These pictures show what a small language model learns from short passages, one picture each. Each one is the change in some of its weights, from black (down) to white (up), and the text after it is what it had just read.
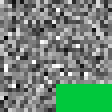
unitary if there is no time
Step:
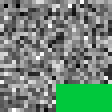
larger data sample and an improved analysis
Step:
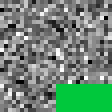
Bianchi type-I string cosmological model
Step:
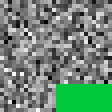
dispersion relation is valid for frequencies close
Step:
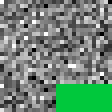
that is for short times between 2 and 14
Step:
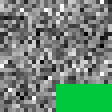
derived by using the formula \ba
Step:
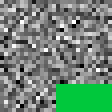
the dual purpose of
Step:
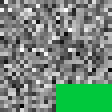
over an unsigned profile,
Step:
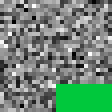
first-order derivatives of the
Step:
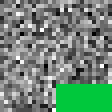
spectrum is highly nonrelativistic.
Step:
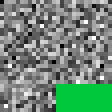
be sent to the Destination node.
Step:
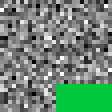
approximation, in which all emitted
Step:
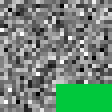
what was expected from the results of
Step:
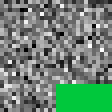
obtained in earlier phases of the
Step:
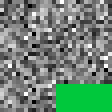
following form \begin{equation}
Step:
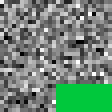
the objective function ensures positive
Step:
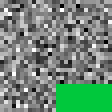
scalar an planar models, the averaged
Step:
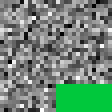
for the $i$-th axis in the
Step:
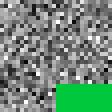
the two-pion correlation functions for the
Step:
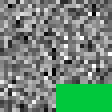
of using either one or multiple layers for
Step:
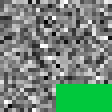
ultraviolet or
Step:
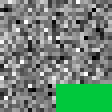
point equation \eqref{flow} and
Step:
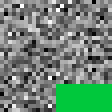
in polynomial time. As shown
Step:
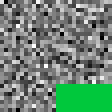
not affect our final results. In each
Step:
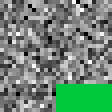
\langle+0+\rangle, \quad
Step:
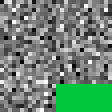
and Ultimate Positivity
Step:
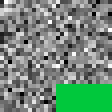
for the activation of chemical
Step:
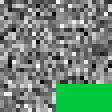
of the production rate by a factor of about
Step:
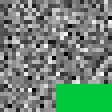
CT volume and stacked them
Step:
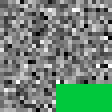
It is not difficult to see at $\b
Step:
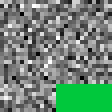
network comprising 10 blocks, which
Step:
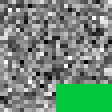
Comparing data at two different neutron energies
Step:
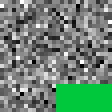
Vicencio, Phys. Rev.
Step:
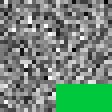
a two-gap $s$-wave
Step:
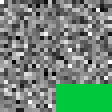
are arbitrary but not both vanishing,
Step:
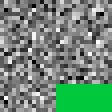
other hand, the relative error due to the
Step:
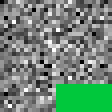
such as autonomous driving,
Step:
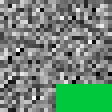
to the understanding of the duality
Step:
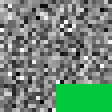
the pioneers' works on
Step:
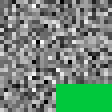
significantly improves the numerical stability and allows
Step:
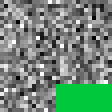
which fits the observed peaks in the
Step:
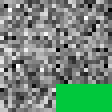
h.c.} \end{eqnarray}
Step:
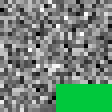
Observations on the Nature of
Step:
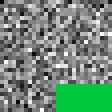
velocity at the dead water limit
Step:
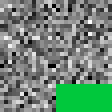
jointly consider expected and unexpected
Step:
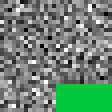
as a necessary condition for stability,
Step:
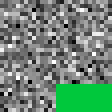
originally proposed to circumvent these
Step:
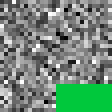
supercontinuum is generated.
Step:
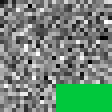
a Hubble constant constraint of
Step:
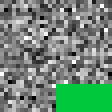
Acoustic Oscillations and
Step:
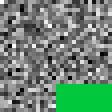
motion, technical and cultural
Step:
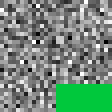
of TiSe$_2$ by
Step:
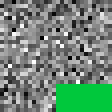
analysis of the excitation properties to a future
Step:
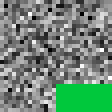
climate change mitigation --
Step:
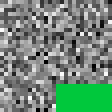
nominal interaction point along the beam axis
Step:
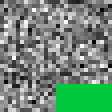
drift voltage towards a Gas
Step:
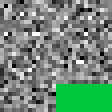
from Exotic Branes}, %
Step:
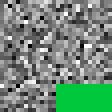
The part containing $C$ in
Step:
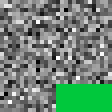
through the maximum cardinality of an
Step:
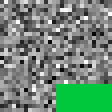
from this region, but we did find
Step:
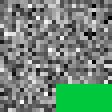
and 8. These masses are compared with the
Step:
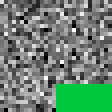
\showarticletitle{On the
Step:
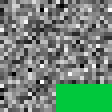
can identify and present those patterns to them
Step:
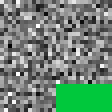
order to investigate quantitatively the influence
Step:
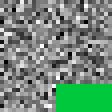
problems in its class. Just as
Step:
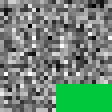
$T$ is less than some given
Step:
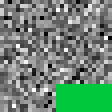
is, undoubtedly,
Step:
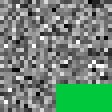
in the imputed mean being different from the
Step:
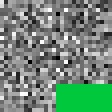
formulation of the vacuum structure breaks down
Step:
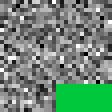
why the DE EoS
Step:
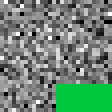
{mar}, publisher =
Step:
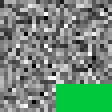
also a tilted washboard
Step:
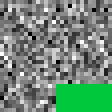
seven Conv1D blocks is
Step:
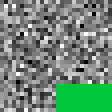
with $\alpha = 0$ at high
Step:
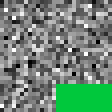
much smaller than the tree-level mass
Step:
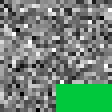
eccentricities from
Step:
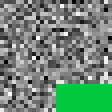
be at work whether or not other effects are
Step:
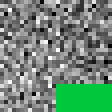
outputs from the plain decoder.
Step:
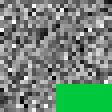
empty, i.e.,
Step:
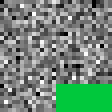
depends strongly on the type of magnetic domain
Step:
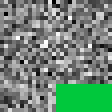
oscillation power and large frequency separation
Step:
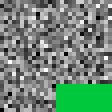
mean absolute differences among the 13
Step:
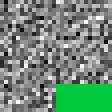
**Acquisition and
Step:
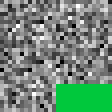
added: ``\textit{But
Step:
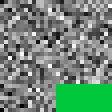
Galaxy Nuclei with a
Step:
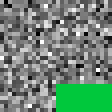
determined by the two roots of unity
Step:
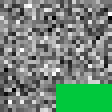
a 5D spacetime, which is given
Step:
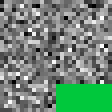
Experimental Physics, 2016
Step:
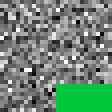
unexplained part of the
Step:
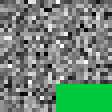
value of the scalar field are found to be
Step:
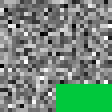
iron selenides present an interesting
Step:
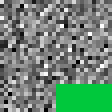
radio bursts, and to avoid
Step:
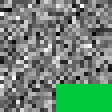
show that, similar to the two-dimensional
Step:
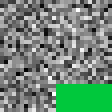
be improved by preliminary
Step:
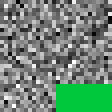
obey the standard, flat space-time
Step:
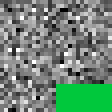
to 300 K on the outer boundary,
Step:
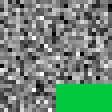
$\dnumoy$, comparing the
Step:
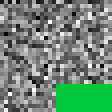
balanced against each other in order to
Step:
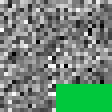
to the highest eigenvalue and the sum
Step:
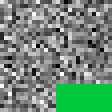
the distribution of the inputted behavioral
